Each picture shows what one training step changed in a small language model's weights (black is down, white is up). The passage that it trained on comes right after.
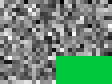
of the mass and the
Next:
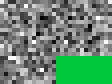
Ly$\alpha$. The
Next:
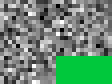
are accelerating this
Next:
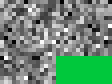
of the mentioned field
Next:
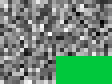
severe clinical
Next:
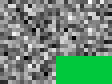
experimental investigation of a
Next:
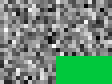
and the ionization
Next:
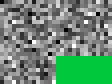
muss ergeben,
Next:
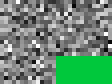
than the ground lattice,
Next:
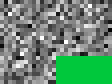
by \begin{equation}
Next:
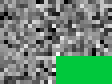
DW D\Phi
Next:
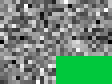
each LIRG.
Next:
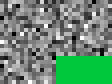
се открият
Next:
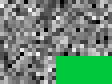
of $4\%$ between
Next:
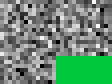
different criteria.*
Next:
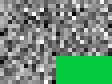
che ne derivano.
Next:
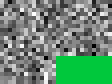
a compact scalar in two
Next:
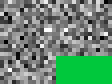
first, Pearson
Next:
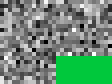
ular darslarni
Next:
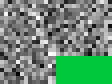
a wave has been within the
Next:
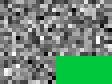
оқи алатын
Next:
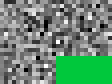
da beleza do
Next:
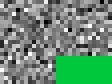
тритона при
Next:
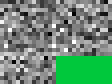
be caused by Se
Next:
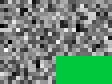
rheology of this model
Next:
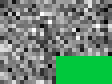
to correct them, it
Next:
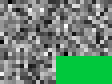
action of $s$
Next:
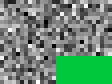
da horizontalidade
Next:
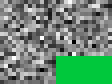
between behaviors.
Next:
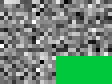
P. Nandi,
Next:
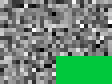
\hline with E811
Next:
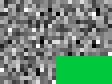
Так, примером
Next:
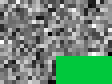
$x$. This is also
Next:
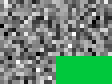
Joint writing
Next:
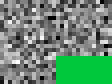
kelib chiqishi
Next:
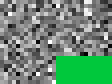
as hard spectral indices can
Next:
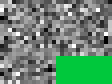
invariant mass distributions
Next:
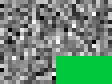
havo harorati
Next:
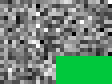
a expressão distopia
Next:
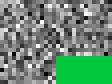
subtraction of the
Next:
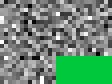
ganz viel.
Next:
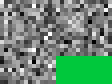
a Carta teria,
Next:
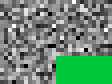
now discuss. In the first
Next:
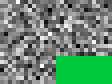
the imaging plane.
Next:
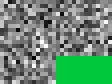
system as each of the
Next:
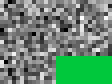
Recebido em:
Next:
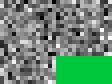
where $\rm J$ is
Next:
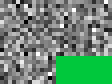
latter is usually
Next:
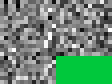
aim of the study is
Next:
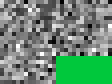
of the disc interior to
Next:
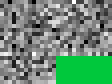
such as beam search
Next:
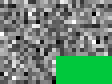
над собой –
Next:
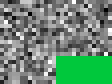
theories beyond
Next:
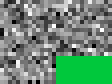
As evident, value above
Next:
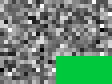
qiymat Holat
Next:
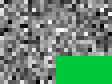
5$ and, with high
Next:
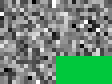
utanmaz ve
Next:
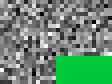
noise') of the
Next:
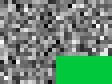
total width of the
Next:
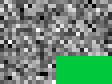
energy}. Here, an
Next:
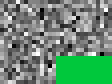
we can conclude here
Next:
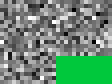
bu jarayonda
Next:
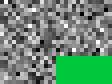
of December
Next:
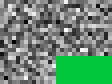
consequences for the
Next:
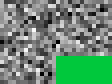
forma moderada.
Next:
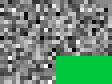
свідчити про
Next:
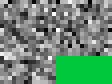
PPDB Online
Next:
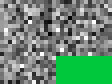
gliding direction of
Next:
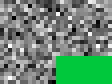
well. This will give
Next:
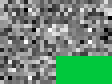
and outflows
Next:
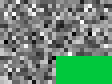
obtained equation in series of
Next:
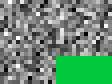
marine environment
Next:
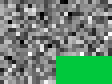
pada sore dan malam
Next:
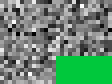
$\alpha$ must be
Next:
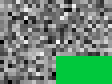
recent past by the
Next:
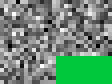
flexible structure while it
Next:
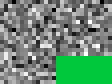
de Lisboa
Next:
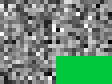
integração social e o
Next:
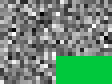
constructed a closed system
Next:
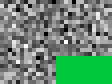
being the Fermi velocity
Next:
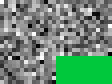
dalam kehidupan
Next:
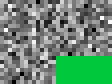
acquisition system.
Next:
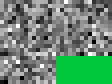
number of sources detected in
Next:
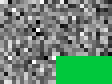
with validate}
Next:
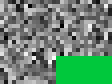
channel is observed near
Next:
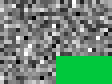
beradi. Ushbu
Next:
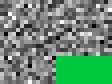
equation~\dufeq ,
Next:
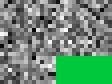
Conference on Computer
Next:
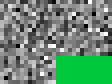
describe the Cu and
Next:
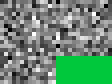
Marvarid kam
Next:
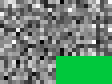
side is just the
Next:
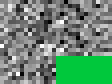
los proyectos
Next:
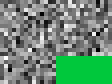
tem como único
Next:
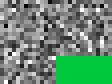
qilib borish
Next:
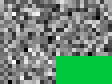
implements the following
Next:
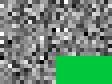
effektiv zum
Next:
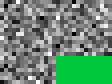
It follows that $\langle
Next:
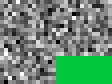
the Academy of
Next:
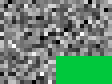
Model - MFM
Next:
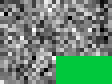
clearly that these are quantum
